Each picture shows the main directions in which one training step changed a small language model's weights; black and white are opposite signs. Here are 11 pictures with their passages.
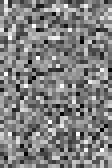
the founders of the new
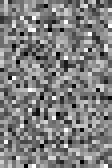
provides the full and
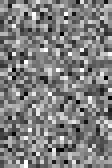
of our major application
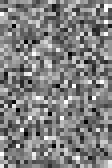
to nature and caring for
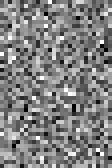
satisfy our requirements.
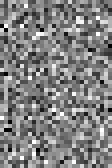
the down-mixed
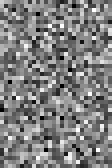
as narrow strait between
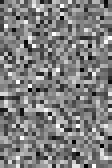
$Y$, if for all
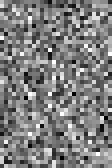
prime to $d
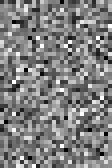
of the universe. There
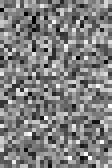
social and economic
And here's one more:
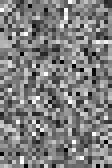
muons with \pt up
